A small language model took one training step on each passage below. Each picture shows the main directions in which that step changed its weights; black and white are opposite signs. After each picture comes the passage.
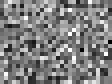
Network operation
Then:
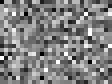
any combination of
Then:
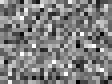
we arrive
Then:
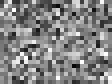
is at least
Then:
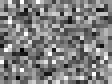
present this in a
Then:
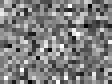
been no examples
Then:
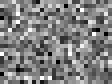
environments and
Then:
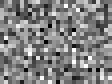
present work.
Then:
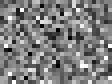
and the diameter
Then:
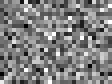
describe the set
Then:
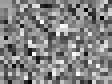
(left) and
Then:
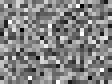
acting on the
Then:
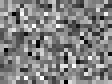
r-color the
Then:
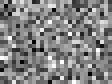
was used to
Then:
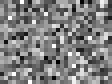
the rise of
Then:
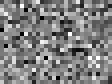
our projective
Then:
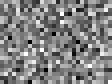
the parameters to
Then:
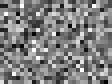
network we fixed
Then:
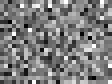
\nonumber \\
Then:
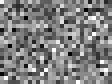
currently only a
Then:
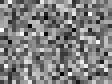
undermining key
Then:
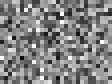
the fitter
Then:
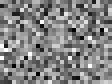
and control. This
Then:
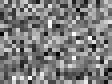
have considered a simple
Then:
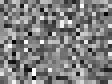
our training that can
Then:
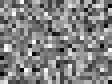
together with the
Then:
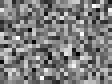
power gain
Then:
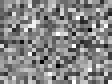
The time evolution of
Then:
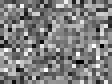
finitely maximal
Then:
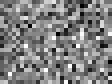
maximum of the
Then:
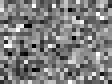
four matrices in
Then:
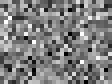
these circles may
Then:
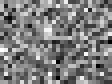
theoretical) is
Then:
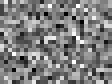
function induced by
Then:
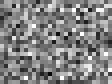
To ensure
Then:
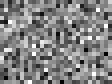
Given a point
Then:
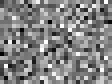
form as follows
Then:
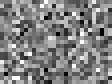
size of the interaction
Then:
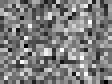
of subsets of
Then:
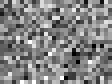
contains far more
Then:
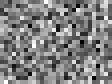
of short range order
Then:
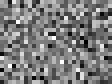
order to represent the
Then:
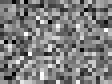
there is one special
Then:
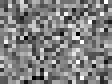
in order to smooth
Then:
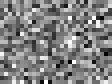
weak minimizers
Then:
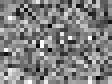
and will always
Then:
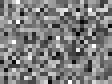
a key difference between
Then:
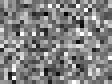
dimension function and let
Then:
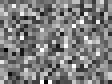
$m$ or
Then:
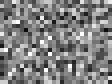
interaction between the
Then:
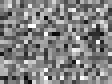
The DFT
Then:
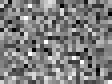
greater than the
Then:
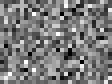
gas with
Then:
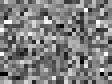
exponential map} By
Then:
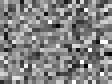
the map are denoted
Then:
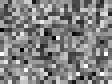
are shown in
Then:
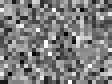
representing the
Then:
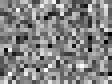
of the proposed
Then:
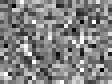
spiral structure
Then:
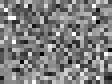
and tune
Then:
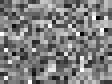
range of system
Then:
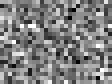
differ by
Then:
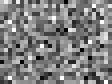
{\em Let
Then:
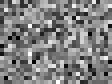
class of well
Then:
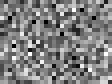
repeat the
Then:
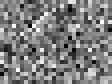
applied strain.
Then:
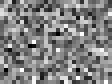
simulation at a
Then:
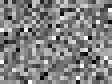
be a reliable
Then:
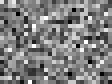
arranged in
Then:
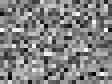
to constraints in a
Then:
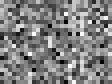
number of states
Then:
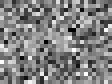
review. At
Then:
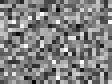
Hanle measurements
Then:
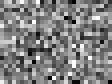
decide whether
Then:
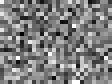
nuclear density of
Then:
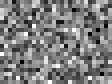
predictions for the
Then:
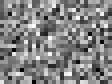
The effect of multiple
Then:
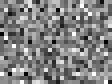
if and only if
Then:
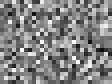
does not preserve
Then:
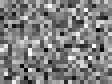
symmetry algebra.
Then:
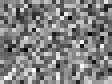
in the following
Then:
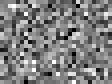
that $W$
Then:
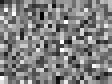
the Sylow
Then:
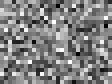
evolution during which the
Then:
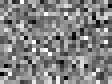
construction, the two
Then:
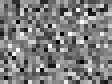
a user's
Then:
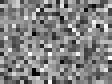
edition =
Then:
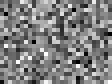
of $\beta$.
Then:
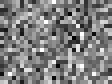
relative to the
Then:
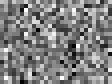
(as they assumed
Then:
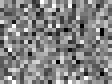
--- thanks
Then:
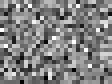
which is controlled
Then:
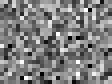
satisfies the estimate
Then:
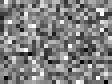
As a consequence
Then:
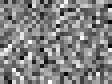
be the half
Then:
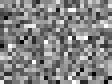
Since the level of
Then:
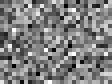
content in
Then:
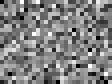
we obtain the
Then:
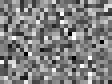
the resonator
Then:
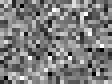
used for all
